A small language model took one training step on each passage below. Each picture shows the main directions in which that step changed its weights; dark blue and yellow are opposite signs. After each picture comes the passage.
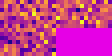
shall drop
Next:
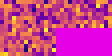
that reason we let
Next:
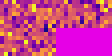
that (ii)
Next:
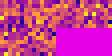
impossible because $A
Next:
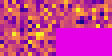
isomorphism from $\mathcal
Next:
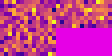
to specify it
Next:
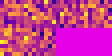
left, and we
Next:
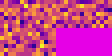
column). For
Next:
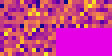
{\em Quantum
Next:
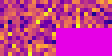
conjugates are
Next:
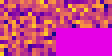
be a torus in
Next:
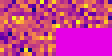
may also assume that
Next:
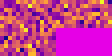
distributions is considered.
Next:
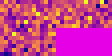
works and $\langle
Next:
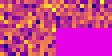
endpoints adjacent to
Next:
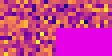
loss of generality that
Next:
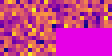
will apply to the
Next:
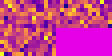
and Technology,
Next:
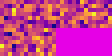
sure that the
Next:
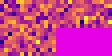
the rest of this
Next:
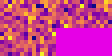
\h'$. Since
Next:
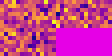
we obtain the
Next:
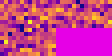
Theorem 6.1
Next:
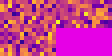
accept that such
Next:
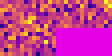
\ldots \circ
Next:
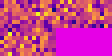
for helpful
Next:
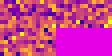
are considered in
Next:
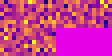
order two or
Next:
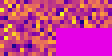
sign vector is the
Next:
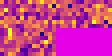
unmixed ideals
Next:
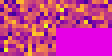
the coproduct and
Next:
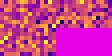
$G$ is
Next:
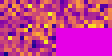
term above, we
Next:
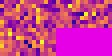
a unique solution
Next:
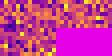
written in standard form
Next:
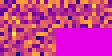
is a slight
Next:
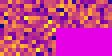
codescent morphism
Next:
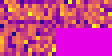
from attempting
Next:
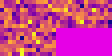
obtained by making expansion
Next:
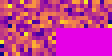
concludes Case 2
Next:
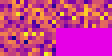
second because the value
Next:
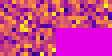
strikingly different
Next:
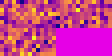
with $s$
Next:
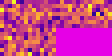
with those on
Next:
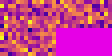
and therefore only determines
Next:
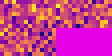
that each term
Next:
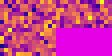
and (B)
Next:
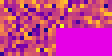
theory. {\bf
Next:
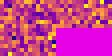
problems. The method
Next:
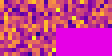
and Hu
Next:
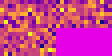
be an extension.
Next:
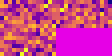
if $G$
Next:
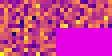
|\langle f,
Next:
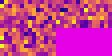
select the number
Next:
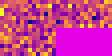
a conjectural
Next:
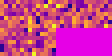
a common point if
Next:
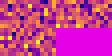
line bundles on
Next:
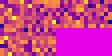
It is not very
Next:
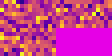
the points lie on
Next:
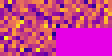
Let, for
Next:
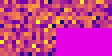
$F$ is
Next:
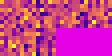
F$ dividing
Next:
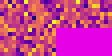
(we assume here
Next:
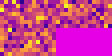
the mean \[
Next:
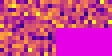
principle we have that
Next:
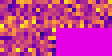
strong types have the
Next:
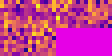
for given positive and
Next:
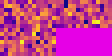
interesting problems involving this
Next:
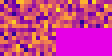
the study of the
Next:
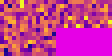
these spaces in terms
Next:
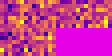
Now, assume that
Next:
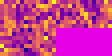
a given interpolation
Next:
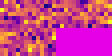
does not belong to
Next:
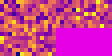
the global pointwise
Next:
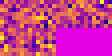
a finite-state
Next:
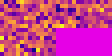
the points of
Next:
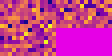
\leq n
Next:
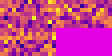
\Delta x+
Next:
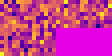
the proof of Proposition
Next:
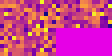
fractional differential equations.
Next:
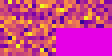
illustrated. }
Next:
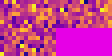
that component of
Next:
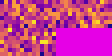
of the proof will
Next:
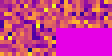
valuation ring, whose
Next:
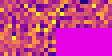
operators. I},
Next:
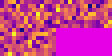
on a first
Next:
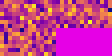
of fitting
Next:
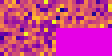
we look for a
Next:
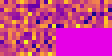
$B$ to
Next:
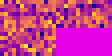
in the column corresponding
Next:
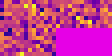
number of degrees of
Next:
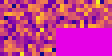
a chart can
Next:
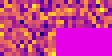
The first equation of
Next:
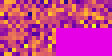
is a manifold,
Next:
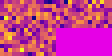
{\mathbf A}}
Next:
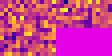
been proven true for
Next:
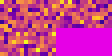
the score function
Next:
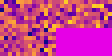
the algorithms. The
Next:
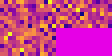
$\lambda >
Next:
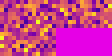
line $r$,
